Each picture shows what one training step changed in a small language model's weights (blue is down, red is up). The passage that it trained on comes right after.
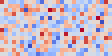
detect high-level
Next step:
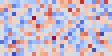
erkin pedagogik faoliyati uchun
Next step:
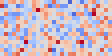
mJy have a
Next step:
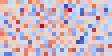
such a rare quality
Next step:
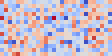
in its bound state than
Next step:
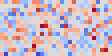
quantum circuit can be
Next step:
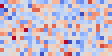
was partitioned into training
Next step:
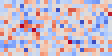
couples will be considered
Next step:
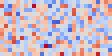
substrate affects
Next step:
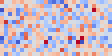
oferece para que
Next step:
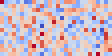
shows mean tangential
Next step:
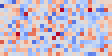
4. Word
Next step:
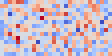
angles with higher spatial
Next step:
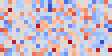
necesita adaptar
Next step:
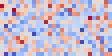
umumiy samaradorligi
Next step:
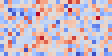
link between light-curve
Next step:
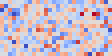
Sodium laser
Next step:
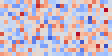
com Vital, nos
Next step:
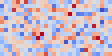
The introduction of an
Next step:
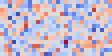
root and $\alpha
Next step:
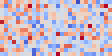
marca. El
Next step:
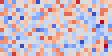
+ \omega)
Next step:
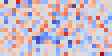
the probability to diffuse
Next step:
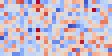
be obtained from the
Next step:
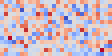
traz a unidade
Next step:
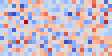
hobby de
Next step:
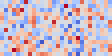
qizi Ilk maktabgacha
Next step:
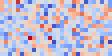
5 million years if
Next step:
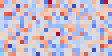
optimal global average success rate
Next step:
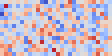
atendimento sob
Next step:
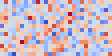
si intersecano ad
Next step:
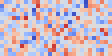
de modéliser
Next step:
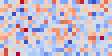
тарифу; тур
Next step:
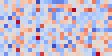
ist es auch möglich
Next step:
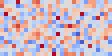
a structure constant with an
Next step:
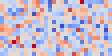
etish uchun qulay,
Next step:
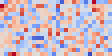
from the matrix structure of
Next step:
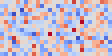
texto completo.
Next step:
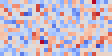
(an instructor
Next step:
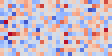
розвиток технологій
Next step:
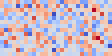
of the line of
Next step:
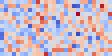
compilações e
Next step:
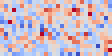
ma'lumotlar asosida
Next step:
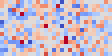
possible to relate the
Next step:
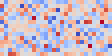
chosen values of interaction energies
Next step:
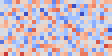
positivement la performance
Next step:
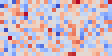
Hanan EL
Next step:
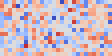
the probability of finding
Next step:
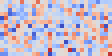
job, but
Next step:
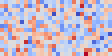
other hand, at the
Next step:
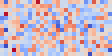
proposed: the reduction from
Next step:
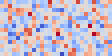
doktori (DSc),
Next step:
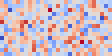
approximately solve the last
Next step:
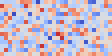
условий для
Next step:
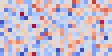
up to about 20
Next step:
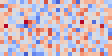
la Odontología
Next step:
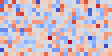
guerra você
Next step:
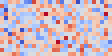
is comparable full charge
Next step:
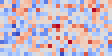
va talabalar.
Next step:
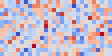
a risk to violate
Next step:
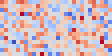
de acciones del
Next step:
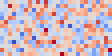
presente. Como
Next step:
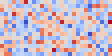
reconhecimento em
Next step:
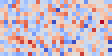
gravitational mass M =
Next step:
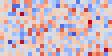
acordo com o que
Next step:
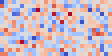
em acúmulos
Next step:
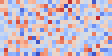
exist a direct link between
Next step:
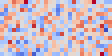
Rural**, Santa
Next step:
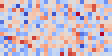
based on DSP techniques
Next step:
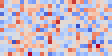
The system primarily consists
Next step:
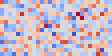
consideramos de fundamental
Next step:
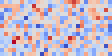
passband. The filter
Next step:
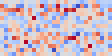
electron density model of the
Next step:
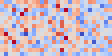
que resultaram em
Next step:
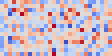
aniq va chuqur
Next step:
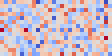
N \rangle}$. In
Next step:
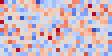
c} \wedge
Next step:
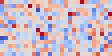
do envelhecimento
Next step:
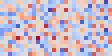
besar pasar
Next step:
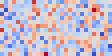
of mixing was longer
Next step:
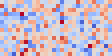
used to control the beam
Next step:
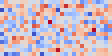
berib o‘z
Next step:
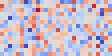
physical carrier sensing
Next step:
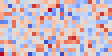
gravity is confined.
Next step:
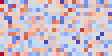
the full solution. It
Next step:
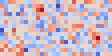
ECHOES of
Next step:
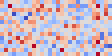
fundamentally limit local
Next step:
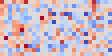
in our case), or
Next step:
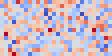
CAMIRA clusters
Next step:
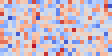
versus those which are
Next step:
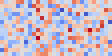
to be very sensitive
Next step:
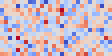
indicates the critical mass at
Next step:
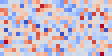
typical multiferroic
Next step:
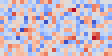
study of tunnel
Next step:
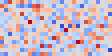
but also by the specific
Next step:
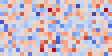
valorização da
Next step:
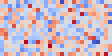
the switching
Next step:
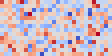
rostro amado
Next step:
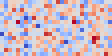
**Journal of the
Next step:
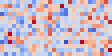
ta'lim samaradorligini
